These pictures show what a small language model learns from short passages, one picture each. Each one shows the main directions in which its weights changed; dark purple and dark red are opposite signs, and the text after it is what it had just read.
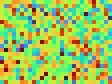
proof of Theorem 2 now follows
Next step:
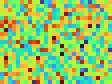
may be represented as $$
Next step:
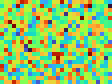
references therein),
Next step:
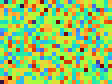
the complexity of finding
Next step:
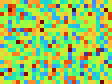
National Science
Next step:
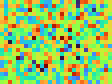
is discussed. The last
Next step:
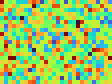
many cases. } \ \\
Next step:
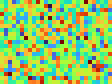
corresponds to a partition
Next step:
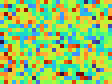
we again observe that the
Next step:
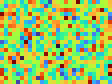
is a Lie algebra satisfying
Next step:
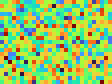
the vector formed by
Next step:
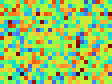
out the kernel on
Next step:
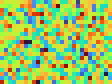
as well as results previously
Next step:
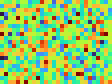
real torus. For
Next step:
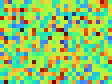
specified by solid
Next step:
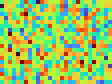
overlapping basis functions
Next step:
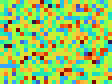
that this reduces to
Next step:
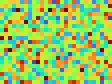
\subset \left\{2,
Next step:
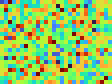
respect to inclusion)
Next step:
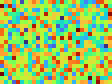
points in $\P$ there exists
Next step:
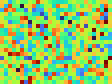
have a natural isomorphism \[
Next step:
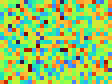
in the training of the
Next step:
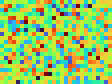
where $u \colon Y
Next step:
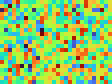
some of the authors
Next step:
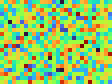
global space-time estimate
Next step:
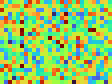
field $k$. This theorem also
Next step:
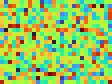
is a sufficiently large
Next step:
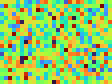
on the growth of
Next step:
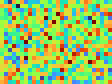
full strength
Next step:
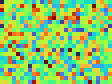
if there exists a compressing
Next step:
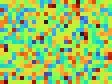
\end{enumerate} In section
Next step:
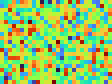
suppose $r_{\max}
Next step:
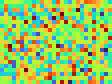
usual KP equation,
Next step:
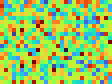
solutions for the Cauchy
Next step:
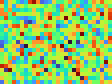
positions. Then the evolution
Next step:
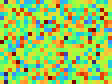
agreeing well with the
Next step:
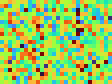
define the stopping time
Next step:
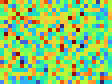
Otherwise, by Proposition
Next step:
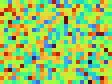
a global relation
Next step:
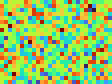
as in the proof of Corollary
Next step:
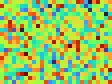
Theorem 4.2) that
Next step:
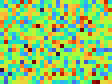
group equipped with a
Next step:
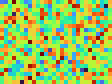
study aiming to find
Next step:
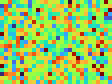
two integrals on the right,
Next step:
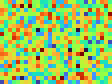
open questions} The
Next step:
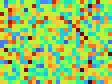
be a Leibniz
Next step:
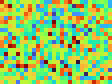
one rectangle may contain
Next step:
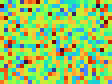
influence on the
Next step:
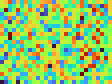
infinite-dimensional supermanifold
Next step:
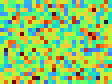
of curves to determine
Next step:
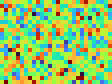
triangle of area
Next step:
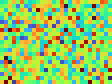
then unite $C$ and
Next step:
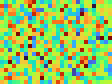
the derivative of the final
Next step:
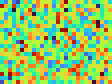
{\small {\em \noindent
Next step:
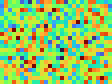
system (2.3) is
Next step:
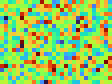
Mathem.) \item
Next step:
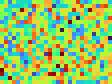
rule is given by
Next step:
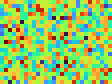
interface takes only
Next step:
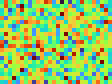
which converges uniformly in
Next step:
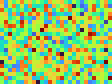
to prove that the monomials
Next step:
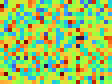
the same degree. Since there is
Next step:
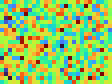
shown in Figure 2.
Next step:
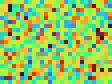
is where the endemic
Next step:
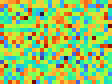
is a linear automorphism on
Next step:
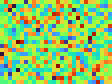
rigid underlying
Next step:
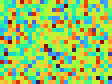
generates the desired
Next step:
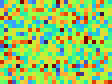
X$ such that $\|
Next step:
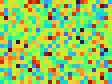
type operators and multiplication
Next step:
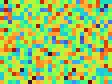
quality between competing
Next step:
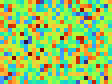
over $W$. Moreover,
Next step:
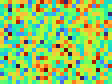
$R$ which depends only
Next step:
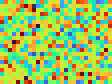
for some } v_G
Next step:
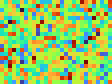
in part by the National
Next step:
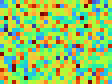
therefore $Qc\in
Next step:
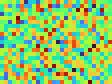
of the boundary of the region
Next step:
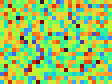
$\real^n$ to
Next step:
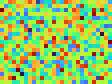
transformation: subtract the
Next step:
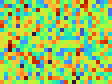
commutation relations of the
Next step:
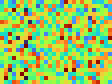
denote the closed subset (called
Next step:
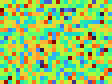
resulting nonlinear system of
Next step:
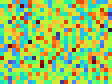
local controllability of the
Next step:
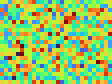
This braiding, defined
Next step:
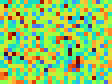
If $f,g$ are
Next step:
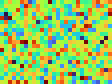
L_j$. Such
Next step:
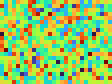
the fact that the dual
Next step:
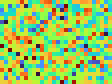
basic elements of the new
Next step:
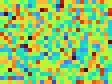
assuming the following values:\\
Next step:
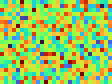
is assumed to be simply
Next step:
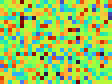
to show that there no subspace
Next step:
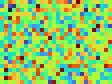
$K'$. Now our
